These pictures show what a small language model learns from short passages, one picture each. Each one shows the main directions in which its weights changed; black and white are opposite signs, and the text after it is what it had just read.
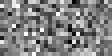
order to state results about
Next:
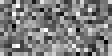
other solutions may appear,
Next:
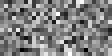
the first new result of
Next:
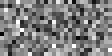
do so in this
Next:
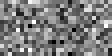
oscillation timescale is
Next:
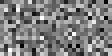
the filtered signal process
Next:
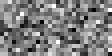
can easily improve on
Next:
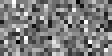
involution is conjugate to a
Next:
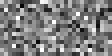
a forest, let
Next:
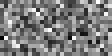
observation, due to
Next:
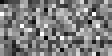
from paths which attain
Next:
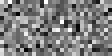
invariant subalgebras. In
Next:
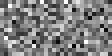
a triple {\tt
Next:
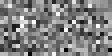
listed below).
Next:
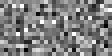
here with a slightly different
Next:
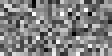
LCB and a larger
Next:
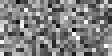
valuable for
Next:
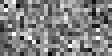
matrix $A$ satisfies
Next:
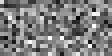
a reasonable sized
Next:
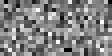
up to and including degree
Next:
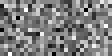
. \item if
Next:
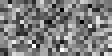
a vast class of
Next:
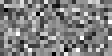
$\partial \Omega$
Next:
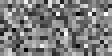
and for any compact
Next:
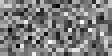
result nevertheless, we
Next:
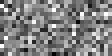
AED locations has several
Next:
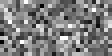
Coifman and
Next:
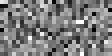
right=10, curve
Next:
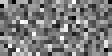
dependent boundary conditions has been
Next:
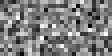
and brought in
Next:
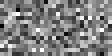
smooth models of certain plane
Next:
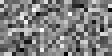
denote by ${\rm
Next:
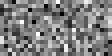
& \vdots &
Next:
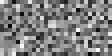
the first EYM
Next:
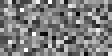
any member of the
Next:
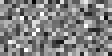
as the completion of
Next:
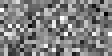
or span ${\displaystyle
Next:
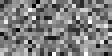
J. Mach.
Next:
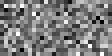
$B$ and a
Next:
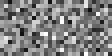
the components of the
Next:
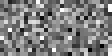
$\Gamma$ set}
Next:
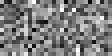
twice continuously differentiable and
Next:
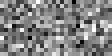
axis. For each
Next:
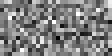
this to rewrite the
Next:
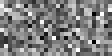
\tilde d^-_A
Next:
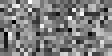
equilibrium games to investigate
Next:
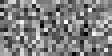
induites sur
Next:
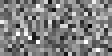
by an integer.
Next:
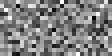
surface of a four dimensional
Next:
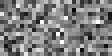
be a nonnull
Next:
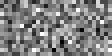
space discretization and the general
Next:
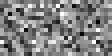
and conjectures may be
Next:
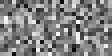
well defined complex number.
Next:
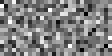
holds that the reduced
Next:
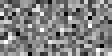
the gradient methods are
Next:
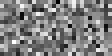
variability introduced by some
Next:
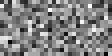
behaviour of the functions
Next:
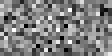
dimension and sparsity. Such
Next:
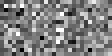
$W$ of level
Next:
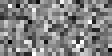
derivative test for exponential integrals
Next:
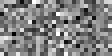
all $t\ge
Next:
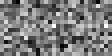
fellow traveller
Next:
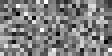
of $X$ obtained
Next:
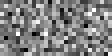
and the continuity of
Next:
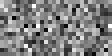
for flat elements. Denote
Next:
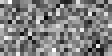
R\right) $
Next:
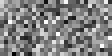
the Lie bracket. It
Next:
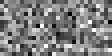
The fibers of this
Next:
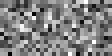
call a cubic form
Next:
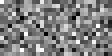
draw, thick]
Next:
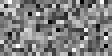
we can obtain the approximate
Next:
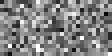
enter in families of
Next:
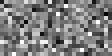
immediately leads to the following
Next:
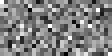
the 1987 original.
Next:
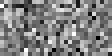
$X$ be a
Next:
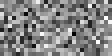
the trivial character. In
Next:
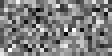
kinetic energy metric and
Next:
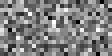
\Omega, {\cal
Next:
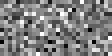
and Algebraic Model for
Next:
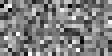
segment $AC$ is
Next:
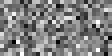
this filtration. Let
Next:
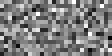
by fixing the search
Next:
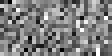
v} \right]
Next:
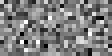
but still the error
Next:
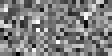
of errors for Test
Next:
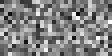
will find it convenient to
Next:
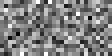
each component of a
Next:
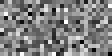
\sin \left(
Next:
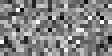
the convex core and to
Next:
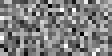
Lemma 3.9 using
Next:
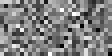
of $Y'$ such
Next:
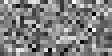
order differential equation with polynomial
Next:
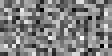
numerical performance in the
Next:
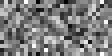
is a manifold contained in
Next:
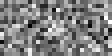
problems: the existence of
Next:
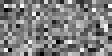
$ from the image of
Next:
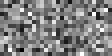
\partial _\omega
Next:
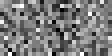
$ is the gamma
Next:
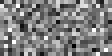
we have consecutive stable objects
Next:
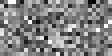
points of $X$
